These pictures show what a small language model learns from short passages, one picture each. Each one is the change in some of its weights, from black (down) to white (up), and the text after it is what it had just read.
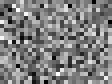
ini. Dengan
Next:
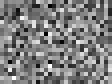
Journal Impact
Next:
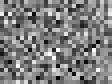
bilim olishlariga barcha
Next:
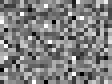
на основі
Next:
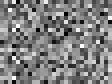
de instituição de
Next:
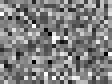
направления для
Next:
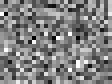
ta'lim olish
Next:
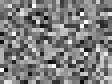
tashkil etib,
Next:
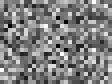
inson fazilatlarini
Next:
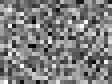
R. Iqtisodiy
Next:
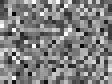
de la literatura
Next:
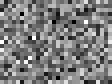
estudos literários,
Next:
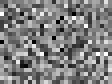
în scopul
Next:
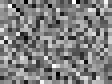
inclusive approach is
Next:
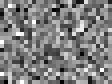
A review.
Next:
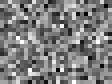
Assistente do
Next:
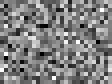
gebundenem P
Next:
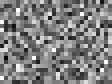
relação possível entre a
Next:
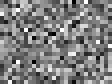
Temuan penelitian ini
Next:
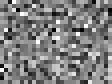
моторний і
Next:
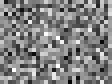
serta warga
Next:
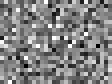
esforço em
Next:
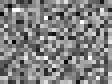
direitos que os
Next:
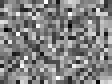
apresentados em favor
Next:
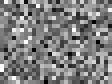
als Kurialer
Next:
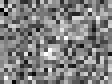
este determinată
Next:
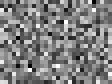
adalah obat
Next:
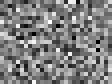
составляет –
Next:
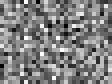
Слово з
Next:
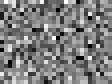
of AI,
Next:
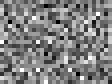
fikriga mos
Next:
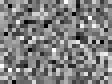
ser mensurado
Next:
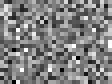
article brings a
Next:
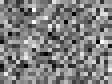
acerca dos
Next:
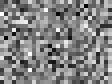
resolução deste
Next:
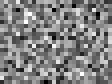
del Norte
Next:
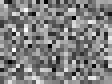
y el grupo de
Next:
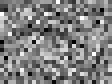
переход на
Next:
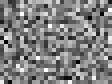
рух за
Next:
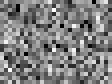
waktu ketika
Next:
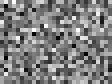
те, що
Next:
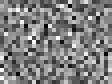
как инструмент
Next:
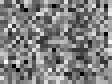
del siglo
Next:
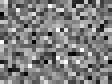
o‘zi ham
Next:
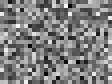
vositasi bilan
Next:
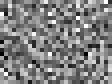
на своем
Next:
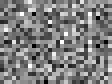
Further and
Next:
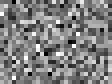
y ya él fue
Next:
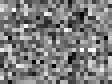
do chá na
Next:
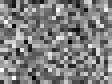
qolmay, balki
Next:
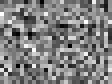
давом этган
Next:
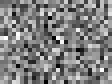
les nombreux
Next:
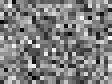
denken in de
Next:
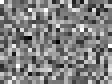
Somos una
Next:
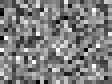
pelo sinal
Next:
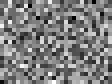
leurs pratiques
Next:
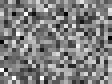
auch auf die
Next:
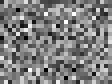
actos de
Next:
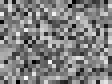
jáne de
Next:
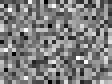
que reforça
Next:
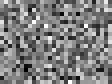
детей в
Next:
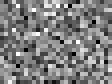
moyenne et
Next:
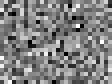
face do
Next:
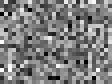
asosda tahlil
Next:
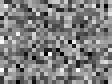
usullar yordamida
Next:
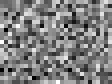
и k_D
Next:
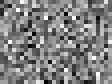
Shu sababli
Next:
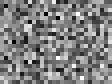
direto em uma
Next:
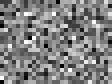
tili tarjima
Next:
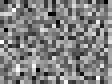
и местного
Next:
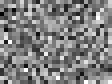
serviços de
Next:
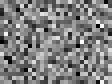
milhares de
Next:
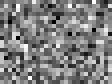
dengan kandungan
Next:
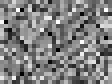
e maturação
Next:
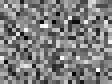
crean los
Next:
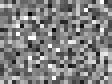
3 são apresentados
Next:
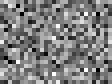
zu sein,
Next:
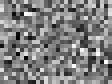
= GR
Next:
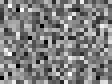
aquí por
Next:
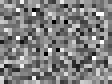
työ eteni
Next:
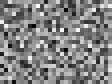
forma estrictamente
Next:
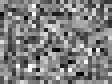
bir şiir
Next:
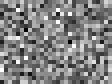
qism, b
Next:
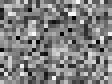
та інших
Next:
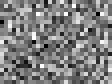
zij zich in
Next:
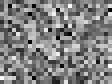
va dietilen
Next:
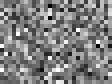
the Department
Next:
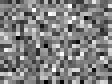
se sentir
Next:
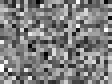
kabi xususiyatlar,
